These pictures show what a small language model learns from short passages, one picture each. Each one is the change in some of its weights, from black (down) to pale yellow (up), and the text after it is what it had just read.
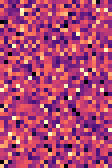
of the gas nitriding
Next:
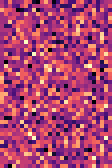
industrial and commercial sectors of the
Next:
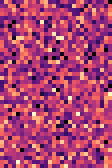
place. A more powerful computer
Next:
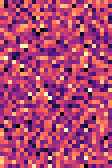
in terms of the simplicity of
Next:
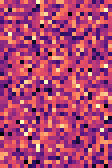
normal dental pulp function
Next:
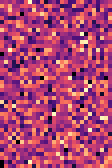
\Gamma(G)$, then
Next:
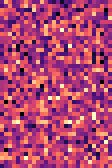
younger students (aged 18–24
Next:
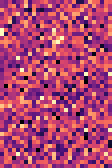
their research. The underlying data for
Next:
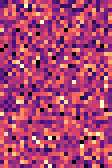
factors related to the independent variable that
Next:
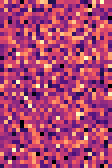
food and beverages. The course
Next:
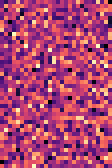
telescopes. We
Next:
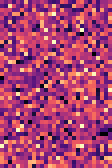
fully autonomous humanoid robot that
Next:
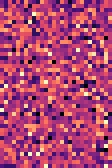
for reasons of brevity and
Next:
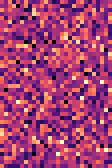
operation of the technological
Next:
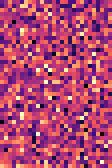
training was used, as previously described
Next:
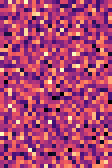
predicted with an MAE between
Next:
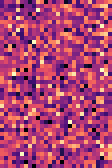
to use higher machine parameters. On the
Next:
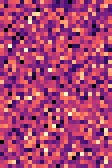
and key lifestyle factors,
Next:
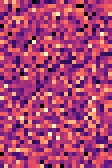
It is rather to expose and
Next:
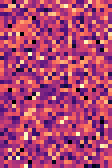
a project designed to create landscape objects
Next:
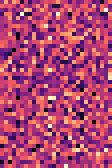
world literature, picture
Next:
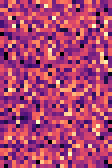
unrestricted use,
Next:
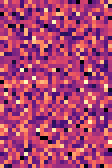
continuity of the proposed building. The
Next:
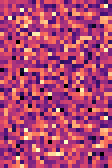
AI-supported practices can be
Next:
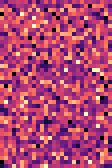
not their customers but their products.
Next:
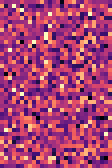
control purposes. Comparable to
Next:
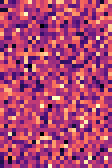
proportional to the workpiece
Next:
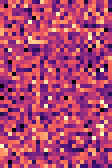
of 25 to 35 students.*
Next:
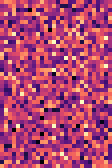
observed and questioned for the research,
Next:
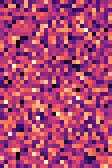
both teachers and students become well
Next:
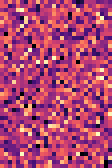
of a system by subtly
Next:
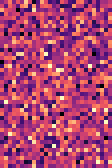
sensory differences in females, and
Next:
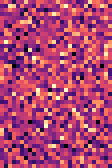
a great ruler of
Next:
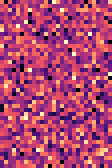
it was significantly lower than item 4
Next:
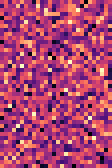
towards GenAI 1. I am
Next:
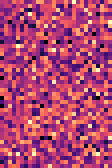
etc.) Desired Response
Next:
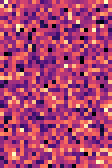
that, with open-loop plants
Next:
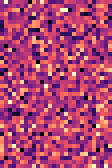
synoptic overview for this
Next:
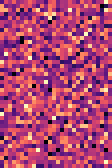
\psi}$ -open
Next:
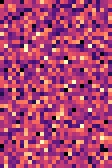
- Chavan,
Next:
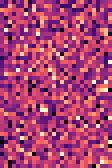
corporate income tax
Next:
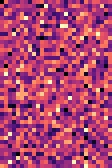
the explanation as follows:
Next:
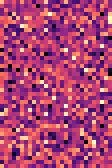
R&I projects, which is the
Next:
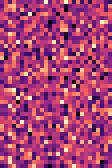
Tuang GJ,
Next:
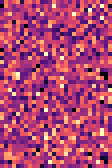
Compound 2 on bromination with
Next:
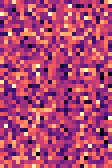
value always flowed from the
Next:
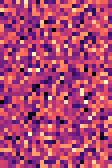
advantages over the synthetic
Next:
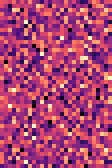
product in itself of multiple impacting
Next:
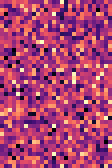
movement, the use of resistant
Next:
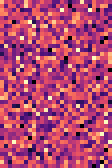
at five locations representative of
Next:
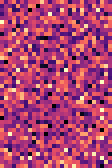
the CLF extrusion
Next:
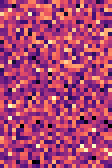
research to non-science University
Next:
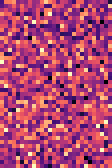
conflict of interest.
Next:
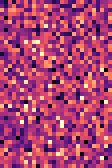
provide joint productive activities and
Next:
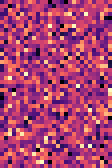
Ankara) with very
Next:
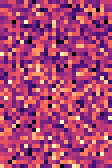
*Current Opinion in
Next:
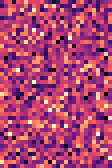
separate filters with center frequency
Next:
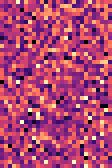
to produce the required geometry.
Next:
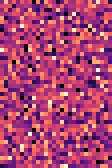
of prosthetic valve and
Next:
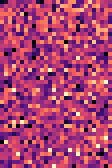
“Sergianism,” did
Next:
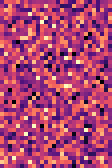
means and to determine the effect of
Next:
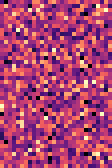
on differences in the expression levels of
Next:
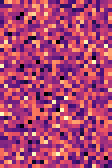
propose a simple but efficient method for
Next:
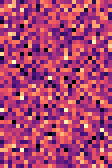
THREAT STATUS
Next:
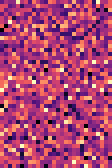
delivering gas to the Indian
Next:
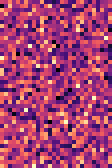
label claim of the
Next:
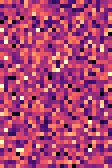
approach is essential in ensuring a positive
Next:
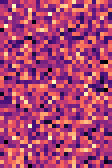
- **SCA LA
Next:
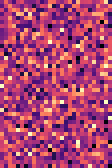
remind Moscow of
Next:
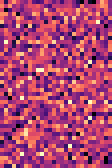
is a practical framework for rationalizing
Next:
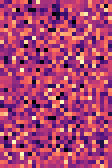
left colon, and by
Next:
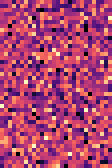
the institution, as well as on the
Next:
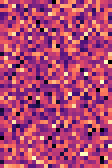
binary order variables or big
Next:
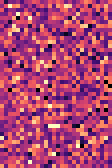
del Pedregal*
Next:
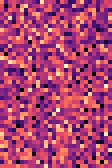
with τ . After a
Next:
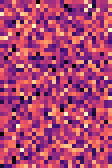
rotation. But they did mention
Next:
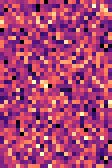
from the manufacturer’s data
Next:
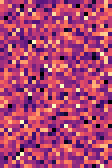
to systematically re-use results
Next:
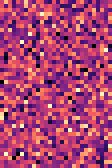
structure is very sensitive and critical in
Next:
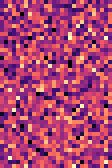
0 significant Source: authors'
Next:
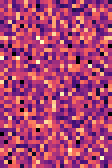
Communication Technology. Conclusions
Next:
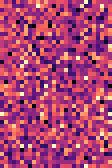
the incidence of IS. The
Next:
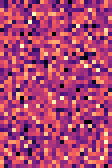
for rehabilitation of lost
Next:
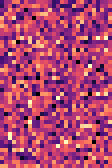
are extremely thin and can
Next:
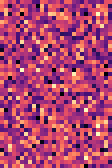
characterization of different homogenous
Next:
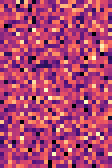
that the drug therapy was not
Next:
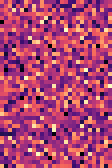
regression analysis technique was used to develop a
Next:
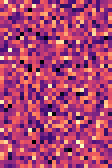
express certainty, i.e.
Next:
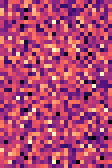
Asian Institute of Research
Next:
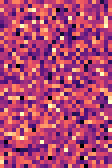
In conclusion, antonyms
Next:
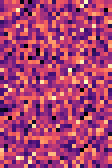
new reality for me. I had to
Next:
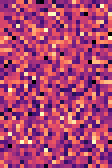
propeller flaps for
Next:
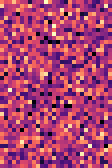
model will more accurate especially in the
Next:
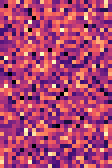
of an aircraft.
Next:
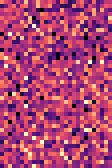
the size of the effect it is clear
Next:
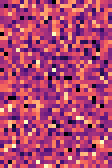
could not be merged.
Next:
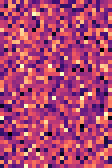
interdependent relationship, healthcare
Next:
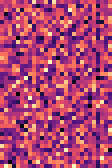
Figure 6: Weights influence each phase
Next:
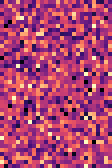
it is shown that the use of
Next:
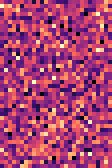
more on lyricism and
